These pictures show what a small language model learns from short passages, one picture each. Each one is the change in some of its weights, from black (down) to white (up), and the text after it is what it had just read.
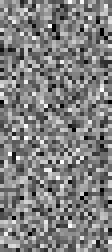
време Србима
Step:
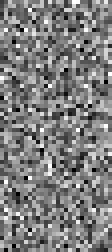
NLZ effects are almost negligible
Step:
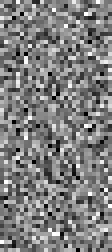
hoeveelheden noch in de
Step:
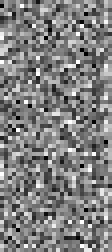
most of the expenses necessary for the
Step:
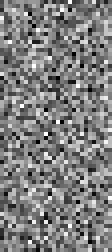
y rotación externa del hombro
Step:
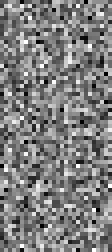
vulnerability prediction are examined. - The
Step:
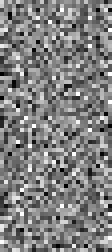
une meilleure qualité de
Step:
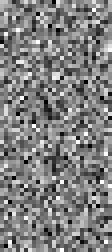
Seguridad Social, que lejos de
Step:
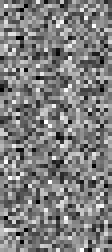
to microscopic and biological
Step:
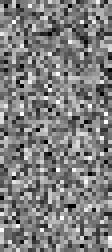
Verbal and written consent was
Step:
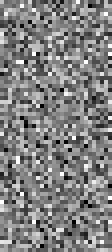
відповідної шкали
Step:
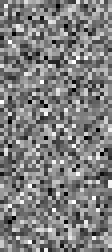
was confirmed by the total insolubility of
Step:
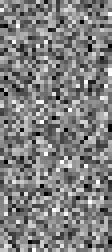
a vezetőség
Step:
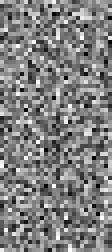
portálokon, **angol
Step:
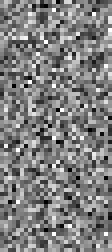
Then, the effective Lagrangian can
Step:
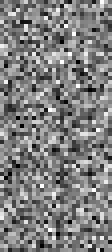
phase-space distribution function using moments of the
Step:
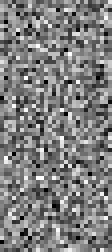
cross-sectional study conducted at
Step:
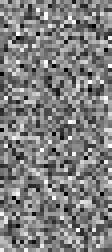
their original names to the English
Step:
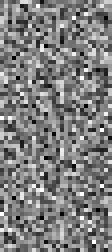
the TTSS for the relaxation process
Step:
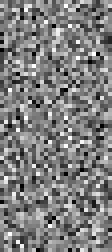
others are slowly rotating but with a
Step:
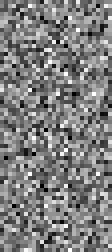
over time, with mean [SD]
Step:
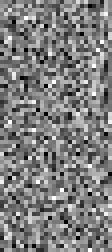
all results are expressed through the surface concentration
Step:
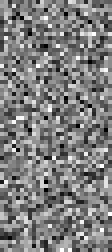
of triggering disproportionate
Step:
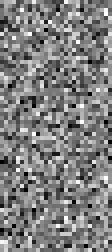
the chemical potentials, we find the expressions
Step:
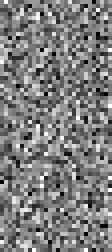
bormoqda. Uning tashqi
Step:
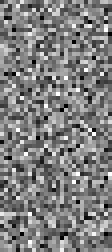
the decay phase of flare F13 and the
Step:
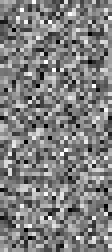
the chemical potential. At charge
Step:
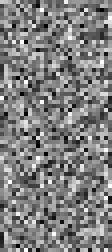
to ICT (Section 7.4.),
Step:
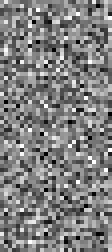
and analysis: Table No. 1: Age
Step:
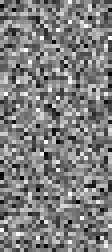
Bai Ling et al. [5]
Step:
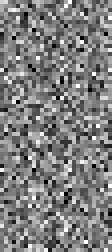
folklore. Mythological
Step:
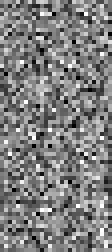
velocity, in opposite
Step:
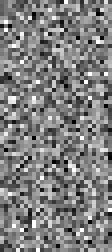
Alisher Navoiyning (XV
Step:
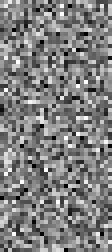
work extends the same bookkeeping
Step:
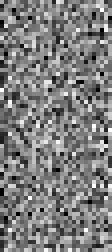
“BIR KUNLIK
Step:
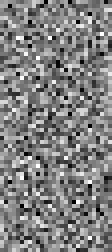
sociedad de la información y el
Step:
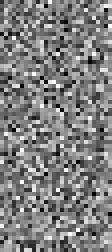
founding collection of the NHM) to
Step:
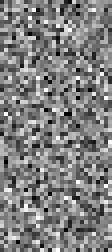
spectrum. The nonthermal electron
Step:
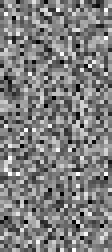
ta'lim bosqichlarida
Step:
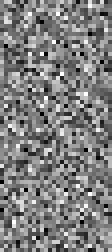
show a host galaxy even in the
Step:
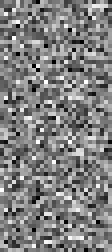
the start of the dyeing
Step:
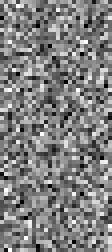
grade 7th grade Total Maps
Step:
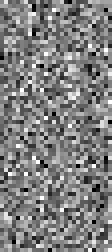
7 separately. Then, the flux
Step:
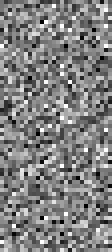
va haddan tashqari
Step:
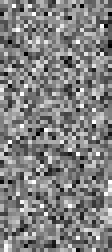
area : Mallur, Salem
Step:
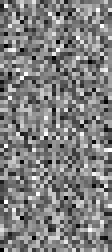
autonomous search (IWDAS).
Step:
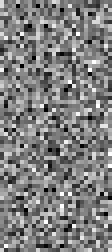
of a Double Three-terminal
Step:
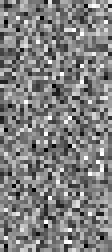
как к примеру, это
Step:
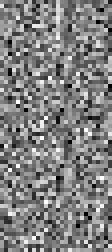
măsurilor de prevenire a
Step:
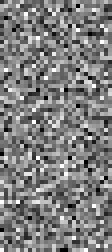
its decay products. The most accurate experiment
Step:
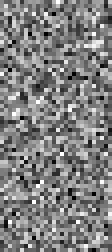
Sciences Paris Lodron
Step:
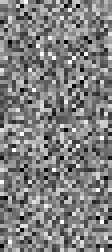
yig'ilishi qarori
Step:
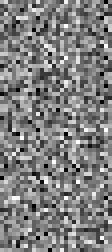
$25\, {\rm GeV}$ energies in
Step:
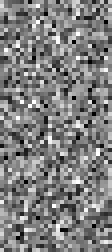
but with a cut-off below
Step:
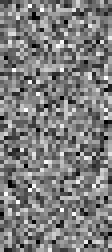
In 2D cuts (XY and YZ
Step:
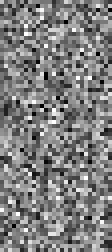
steeper slopes than MCD,
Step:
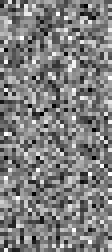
It therefore seems fair to assume that
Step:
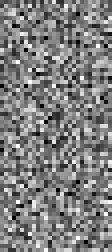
living systems to amplify their
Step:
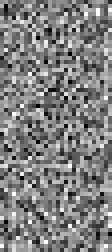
a la pertinencia social de las
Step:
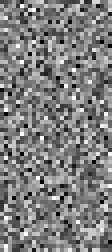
on the Rubik's Cube, the following
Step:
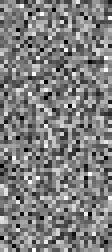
three times as fast as the globe
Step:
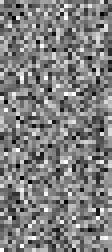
stability of these models is still an
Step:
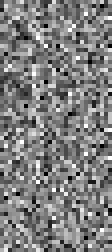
they are bound entangled and on the other
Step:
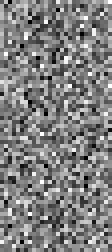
los factores psíquicos de
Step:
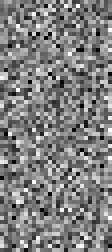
yeşil pazarlama
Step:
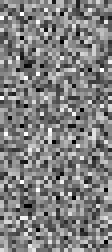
0.256 Residual Std.
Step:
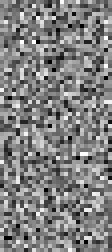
Die Besucher:innen
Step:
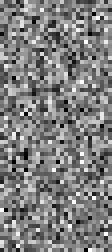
by the user, which are also taken into
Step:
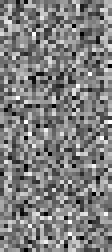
edición proveen contribuciones
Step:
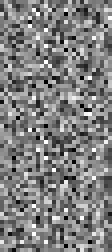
evolution of the expectation value of the
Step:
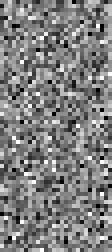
available since 1993 at the
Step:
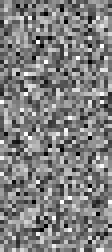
single-mode cavity field of frequency
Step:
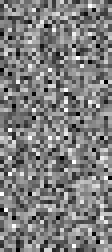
This is no longer the case for $x
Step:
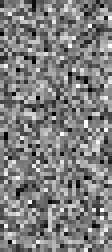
Drawing on technological trends,
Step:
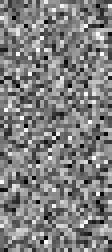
bo'g'inlari – politsiya
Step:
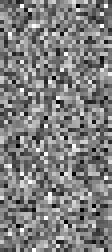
for this case is given by: \be
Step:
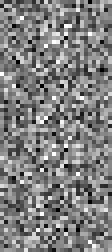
and water logging condition. The
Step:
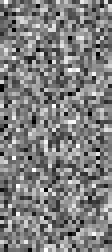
the microstructure and chemical
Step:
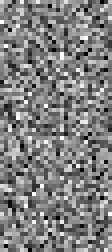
va stomatologga muntazam
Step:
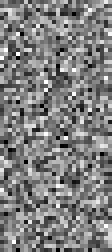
well fitted with an over-ionized
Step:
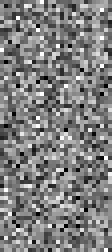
terms with $n=0$ and
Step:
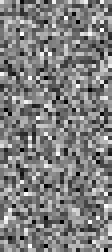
module in HES-UNet:
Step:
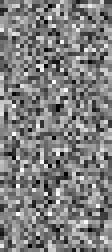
microscopy [15], *in
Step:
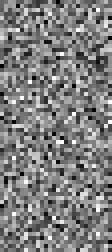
Health Regulation No.
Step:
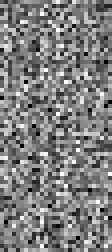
merkezci ivme ile
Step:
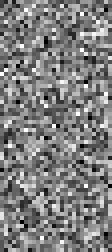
leading actor in preparing
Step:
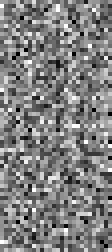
the fact that it not reasonably
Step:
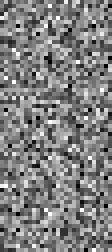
tourism industry benefitting a
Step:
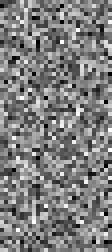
*C. avellana*, *C.
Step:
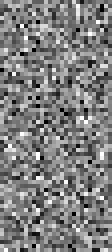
_i ^t c,\qquad
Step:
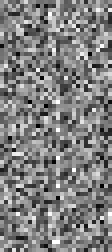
Coronavirus, which has fully
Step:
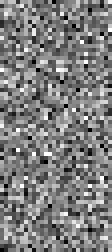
використанням формул
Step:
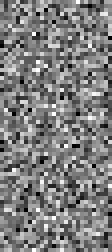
in our sample; the fact that far
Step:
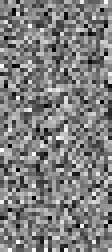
AND DISCUSSION
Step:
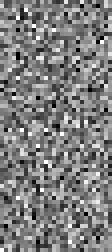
BECs that never interact
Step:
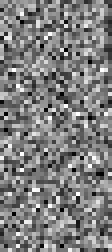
Journal For Research & Development.
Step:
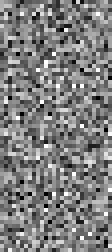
support | | Chunk Certainty |
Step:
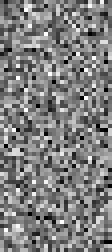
smart agriculture solutions [9].
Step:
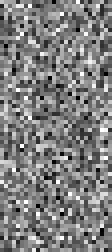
животных: «все
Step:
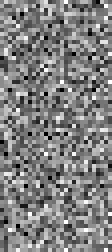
\end{abstract} \maketitle
